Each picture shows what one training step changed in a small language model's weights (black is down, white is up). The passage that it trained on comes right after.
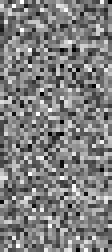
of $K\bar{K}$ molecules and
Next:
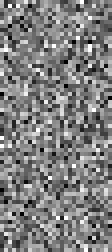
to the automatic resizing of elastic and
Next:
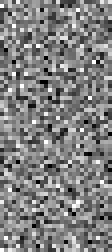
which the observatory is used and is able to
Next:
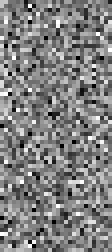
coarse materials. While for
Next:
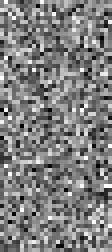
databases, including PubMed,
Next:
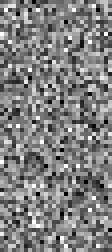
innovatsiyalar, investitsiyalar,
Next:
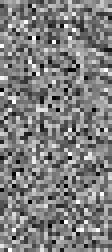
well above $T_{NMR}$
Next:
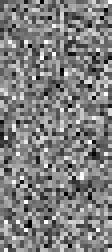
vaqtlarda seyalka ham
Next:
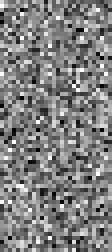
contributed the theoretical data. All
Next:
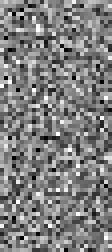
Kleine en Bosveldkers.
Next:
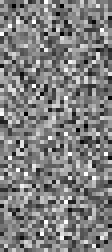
prepare the examination committee system
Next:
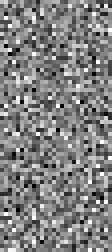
Q'QON SHAXRI
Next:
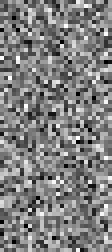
el ejercicio público o
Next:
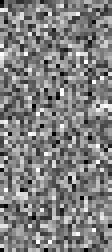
platform (7%) for educational
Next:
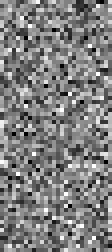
married rural and urban area students
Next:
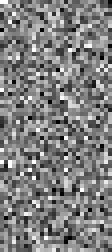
the photon $t_{n}$ back to
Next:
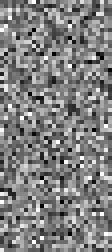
back to the entropy of the terrorism process
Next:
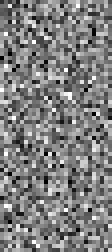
estadístico de los datos
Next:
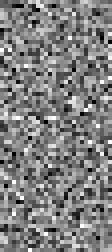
xususiyatlariga ko'ra
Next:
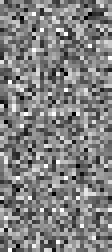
of teaching in secondary schools should be
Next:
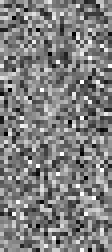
of gap enhancement due to interactions. We
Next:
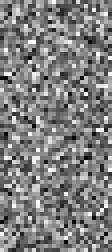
development strategies. These factors include military
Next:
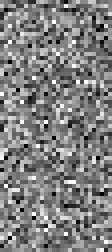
проведено у 23 детей
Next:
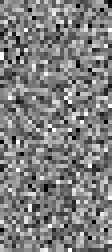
de um sistema multiportas, com outras
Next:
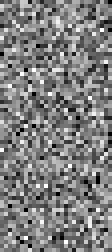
від точності передач та
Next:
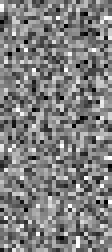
*eROAD* del futuro será una
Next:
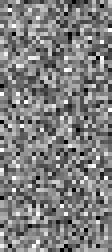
on the Instron 5569 Testing
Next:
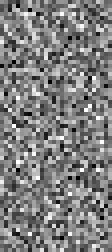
assessed [41]. The cross-sectional
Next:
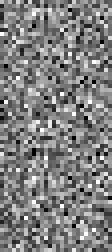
середовища у процесі
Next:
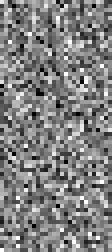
approximation, and the merge is always calculated
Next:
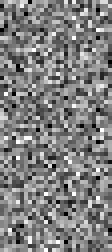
y los predicadores de la ciencia
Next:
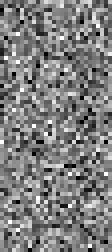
mempertimbangkan adanya
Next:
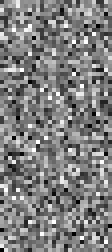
study approach in qualitative methods can provide a more
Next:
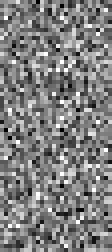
VOLLEYBALL TEAM
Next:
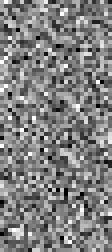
the viscometric method, the bending strength
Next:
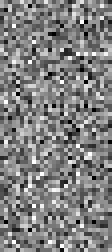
f(\omega')$ where $f(\omega)$
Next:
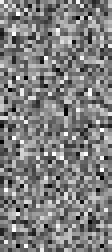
minimum honey bee colonies
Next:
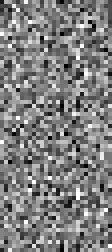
the contrary, outside of the
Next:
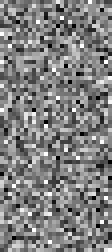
the exchange constant, $\beta_1$
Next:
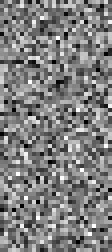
manuscris. Mulțumesc
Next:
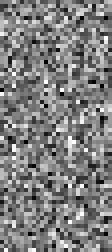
and Grading, On the effectiveness and
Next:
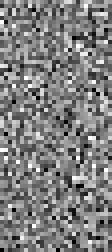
direction). Note that our simulation is a
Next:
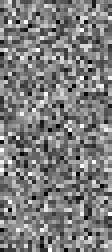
occlusion, it is necessary a correct
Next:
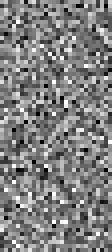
Loss of chlorophyll was
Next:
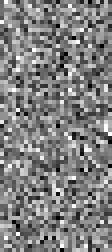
ijtimoiy faolligini
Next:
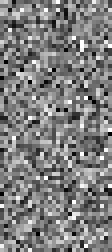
sebesar 0,574 atau
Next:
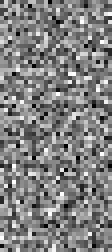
3: Analysis of MU potential.**
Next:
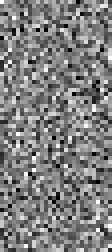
moisture levels, which is beneficial for
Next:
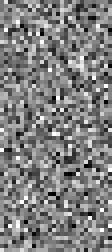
enterprises; - evaluative: focuses
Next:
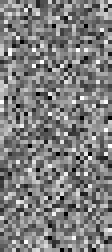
overturning circulation}, \newblock
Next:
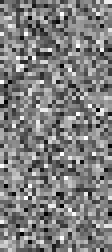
GI: Green Infrastructure
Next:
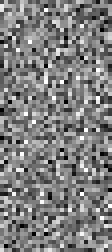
установе, законодавни
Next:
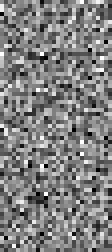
Tamás J, Mannheim V and
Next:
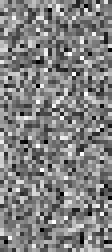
article: Bezdicek, O.,
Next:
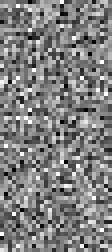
desirable features of Holm's
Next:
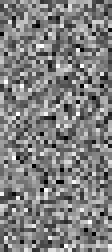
ko'rsatishi mumkin ammo
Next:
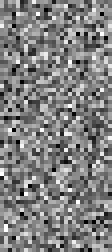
**take control of their copyright**
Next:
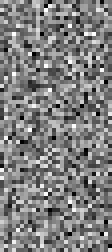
**Advisory Role:**
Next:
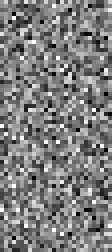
by 2060 [2]. However, more than
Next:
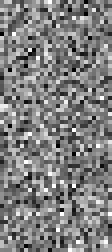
\caption{Time and memory measurements. We
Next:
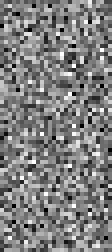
duidelijk zal worden wat
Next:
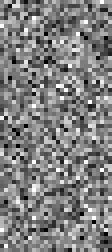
Therefore, the teaching of an electronics
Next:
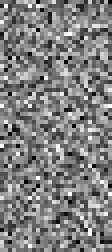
= 1/2$ Cu spins are
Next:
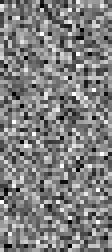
reductions in weight and longitudinal and
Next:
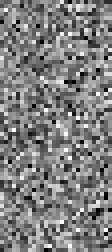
associations of youth in Simbirsk
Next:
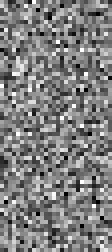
we describe the theory of creation and reading
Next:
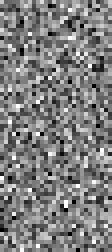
two compact dimensions, it is described by two
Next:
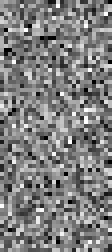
model-agnostic complement to conventional
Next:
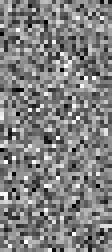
range of Scopus and WoS.
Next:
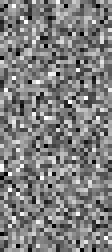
para a seleção e troca das
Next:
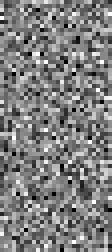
Mavjud talqinlarga
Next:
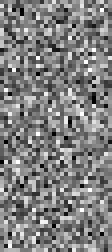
researcher sought the permission and consent
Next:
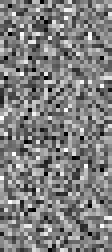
minimum cross-sectional area of the hole
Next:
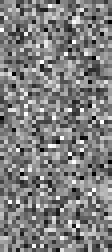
of $10$ms duration, resulting in strong
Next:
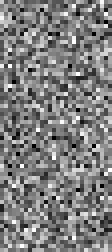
in the scientific literature [9,10], with
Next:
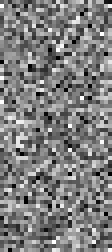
words that were later remembered,
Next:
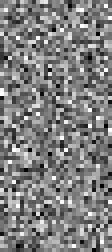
The Fourth Industrial Revolution.
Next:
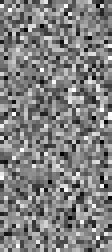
determining the variational parameters is incomparably
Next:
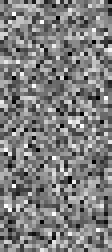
is marginally better than that of the variant
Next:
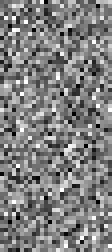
“Make in Odisha” which
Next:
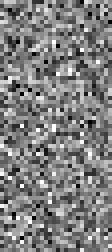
Sciences, Wolkite University,
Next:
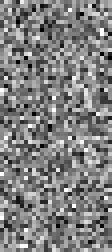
In accordance with this, the percentage
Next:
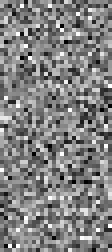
short-distance repulsive behaviour
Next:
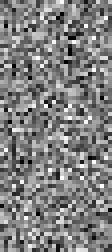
weights, and different grid-search weight
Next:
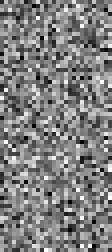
those having close values as marked with
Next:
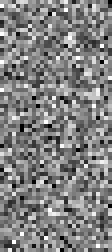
there is the possibility, in collaboration with
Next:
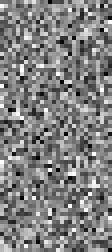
voting where papers are used, and
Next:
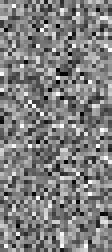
Luo et al., 2024), DG applications
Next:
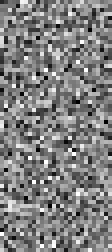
compounds on tumors that have been studied
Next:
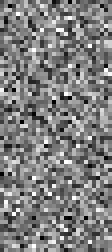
a predictor of the practice of teaching
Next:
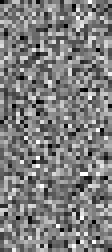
with a crucial gap in the
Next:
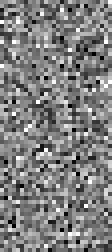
earlier than expected? Should the research
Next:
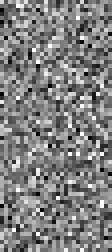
survey aiming to collect the lentil
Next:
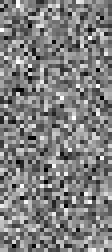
accepted by the Faculty of
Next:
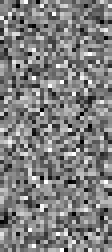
into $m \leq b_{max}$
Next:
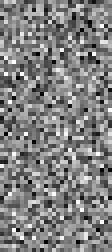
game is not hierarchical. The
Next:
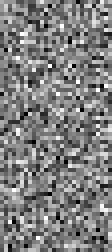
coronal tissue lost due to
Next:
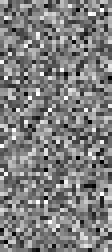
RIS do not have any active components for
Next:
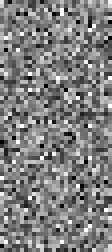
Os achados deste estudo mostram
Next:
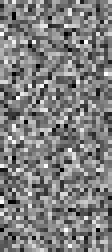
Kalyan Homoeopathic
